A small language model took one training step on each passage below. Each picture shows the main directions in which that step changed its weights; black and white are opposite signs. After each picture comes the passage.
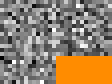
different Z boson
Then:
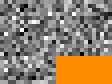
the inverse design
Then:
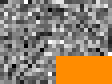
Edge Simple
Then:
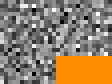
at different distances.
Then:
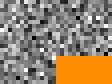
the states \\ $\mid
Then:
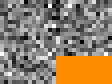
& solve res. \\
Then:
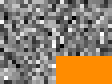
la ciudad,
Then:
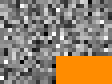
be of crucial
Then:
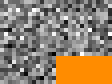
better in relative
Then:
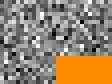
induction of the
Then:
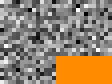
a vector identity.
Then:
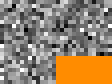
but it may not be
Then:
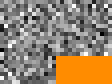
negative pressure is
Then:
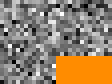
sample sizes,
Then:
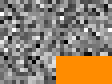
realizada foi
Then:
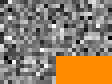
цели были
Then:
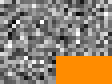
\sqrt{\pi \over
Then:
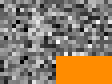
| Machine |
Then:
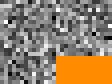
completely positive
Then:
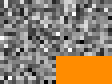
fermionic spin
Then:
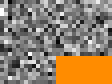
authorship of the
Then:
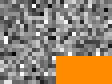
of e-fold it
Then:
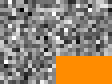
of the kaons.
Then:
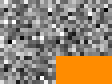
Sect. 4 of the
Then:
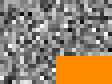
limited owing to
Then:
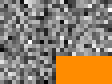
to the entire
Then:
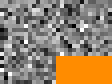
$x$ stands
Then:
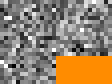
sop sayuran
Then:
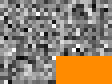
strategy} The
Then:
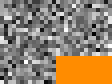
de sa part
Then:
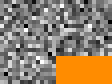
as in measuring
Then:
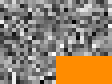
cations in KCl
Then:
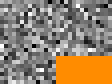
an autocovariance
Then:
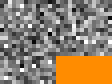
ajustes e
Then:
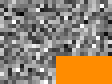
double peak to
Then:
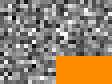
Since in our
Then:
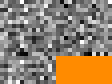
mehnat bilan
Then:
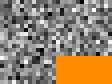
we redefine
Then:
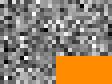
curvature of the
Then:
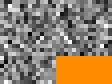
system, with more than
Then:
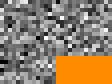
adaptação e
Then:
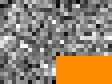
which produce a
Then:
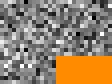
by a rotation around
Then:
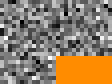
mobilização e
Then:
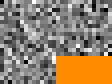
The weighted mean
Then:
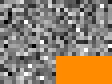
an'ana va
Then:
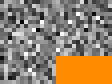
order in the momentum
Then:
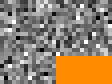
эмоций и
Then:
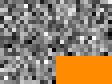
applications of these
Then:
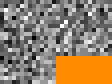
for superhumps
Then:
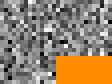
can exploit
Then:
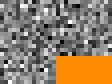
as *2* out of
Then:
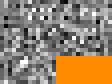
щодо ролі
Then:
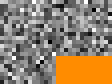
etish orqali
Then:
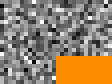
in Tissues)
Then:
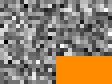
the parameterization was
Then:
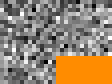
скерувати на
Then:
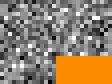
significant amount of
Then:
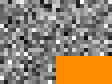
the Clifford
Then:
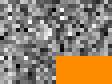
a devolução
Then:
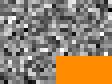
measured at $T =
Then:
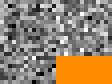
d.h. die
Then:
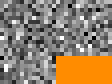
is also often used for
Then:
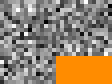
the median score of
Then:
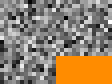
window at the
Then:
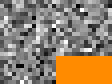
bilan qo'shib,
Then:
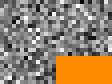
qui domine
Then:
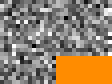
5 K, which is
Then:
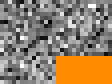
и в сферах
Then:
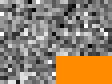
and magnetic charges
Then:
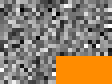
comfortable & time &
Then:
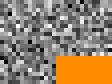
il contributo della
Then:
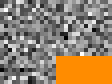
done in Figure
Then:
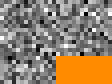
– DSc in
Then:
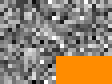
zekere periode
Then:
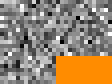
This type of
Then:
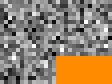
ou destruição de
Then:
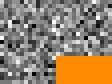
linearly depending on
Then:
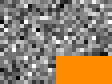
los gráficos
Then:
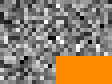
of the decay rates
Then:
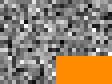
do governo,
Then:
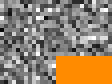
The outer disk
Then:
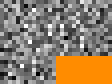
relation among the
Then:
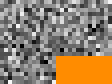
where $t' =
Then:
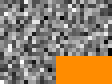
used, since our
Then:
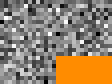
GeV. Both
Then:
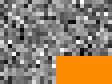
dos cargos e
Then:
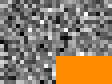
to which information on
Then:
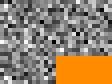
va uning o‘z
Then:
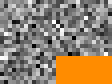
Ising spins can
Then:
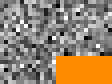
the effects of sample
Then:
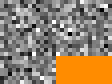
the dephasing
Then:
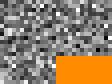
на аналитический
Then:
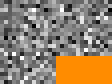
optat pentru
